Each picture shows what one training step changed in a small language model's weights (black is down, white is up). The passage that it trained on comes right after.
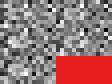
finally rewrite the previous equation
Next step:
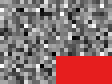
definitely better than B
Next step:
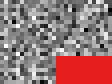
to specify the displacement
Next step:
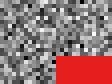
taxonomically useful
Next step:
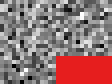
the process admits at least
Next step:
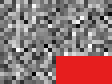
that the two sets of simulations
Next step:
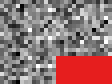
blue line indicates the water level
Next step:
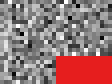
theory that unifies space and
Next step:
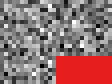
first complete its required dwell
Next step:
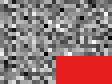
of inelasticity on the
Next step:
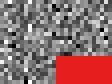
Finsler metric,
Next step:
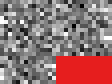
The bandpasses were
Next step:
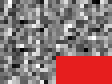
been documented in studies from
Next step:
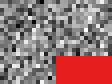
of $\x$) performance of
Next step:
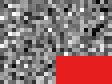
work. \newpage
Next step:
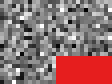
entire domain $\Omega$ and
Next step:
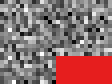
above graph 15 compares the
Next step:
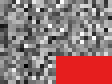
\end{align*} where
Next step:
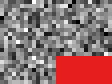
For each $\mu\in
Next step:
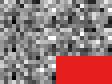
was proposed and developed so that
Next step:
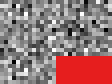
factors it is also clear that
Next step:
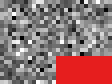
nogoods to
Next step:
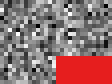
linear THs at
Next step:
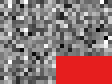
model*. In Section 3 the
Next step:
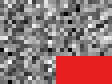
was difficult to maintain faith
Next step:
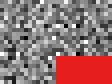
be categorized into one of
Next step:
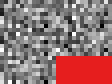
13 years of scientific research.
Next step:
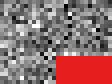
beneficial anymore.
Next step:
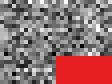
processed and cleaned
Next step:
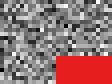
time integrations have also been
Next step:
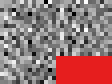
intervention, and support planning.
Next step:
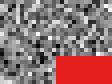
the degree is $8$.
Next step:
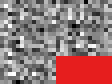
Then we are able to obtain
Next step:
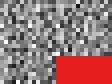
mass transfer, and consequently
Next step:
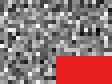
musical culture, students'
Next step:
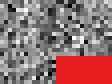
Non seulement
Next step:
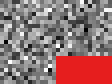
2. In the next
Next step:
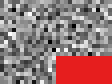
with all the training dataset.
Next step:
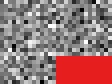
between the two treatments carried
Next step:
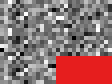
Methodology: Specimen
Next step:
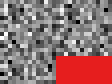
Contributing to the
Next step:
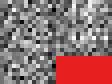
the maximum error bound of the
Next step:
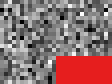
jumps in dimension occur
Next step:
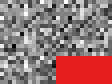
set of equations compatible with
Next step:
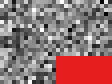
in the ring. The joint
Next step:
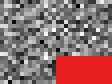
will exhibit near scale invariant behavior
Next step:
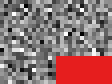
financial responsibilities for their
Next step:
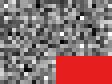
\affiliation{School of
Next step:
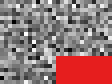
methods used for approximation of the
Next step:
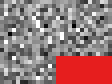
more efficient enforcement and
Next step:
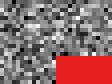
${\cal M}$ embedded in
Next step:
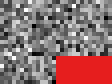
at C-3 position of
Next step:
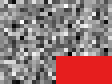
much larger. they are
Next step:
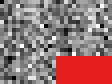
analytical data of numerous application
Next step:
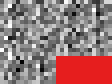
guidelines as well as awareness regarding
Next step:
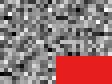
not necessarily the case that the
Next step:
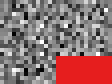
in Shrestha SR
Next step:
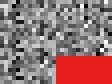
However, the problem of
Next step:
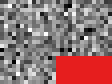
these results the remained water
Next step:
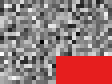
use of their devices, students
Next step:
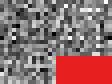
of patients Diagnosis
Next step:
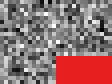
spots under any parking
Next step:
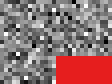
range of pitch angles
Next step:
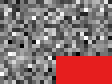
Sig. 1 Regression
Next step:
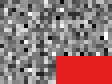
into the network ecosystem
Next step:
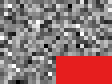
screens the electric field that
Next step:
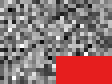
rate for electrons entering the
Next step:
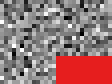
[8] we find a
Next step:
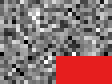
to analyze, classify,
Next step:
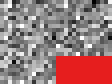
which multidisciplinary research groups lead
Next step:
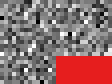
all $k$-homomorphisms
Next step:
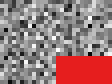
the context of entropic
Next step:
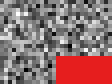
says Jali's
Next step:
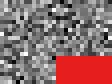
The OS can be shown
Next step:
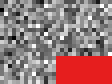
lofty goals, but
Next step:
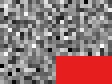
lower bound can be found by
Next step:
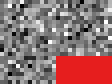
increase in [CCN].
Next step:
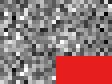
vector fields. J.
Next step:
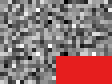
lowest weight vector of ${\cal
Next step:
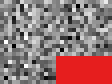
problem to store at
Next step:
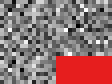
the intersection of free subgroups in
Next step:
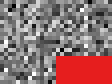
the dispersing stellar population.
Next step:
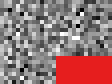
numbers; there are only
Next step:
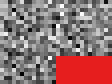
proportional, and hence are both
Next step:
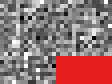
a real impact on our
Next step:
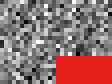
together, existing studies illustrate
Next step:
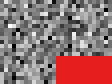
detection of UM from the
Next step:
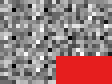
that both developmental and
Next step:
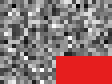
measure the magnetic field strength in
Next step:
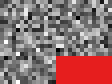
without using gerbes,
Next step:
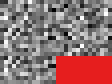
interactions: (1)
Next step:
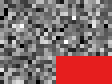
Krull JL,
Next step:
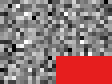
number of lines crossing the
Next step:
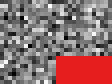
F^*$ spans a maximal
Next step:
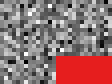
our model predicts the
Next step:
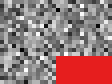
handle slides that can
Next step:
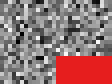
goal setting as well as
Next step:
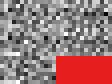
time. It has taken
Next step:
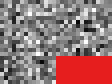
made using mean absolute percentage
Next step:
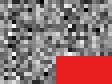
Note that in [15]
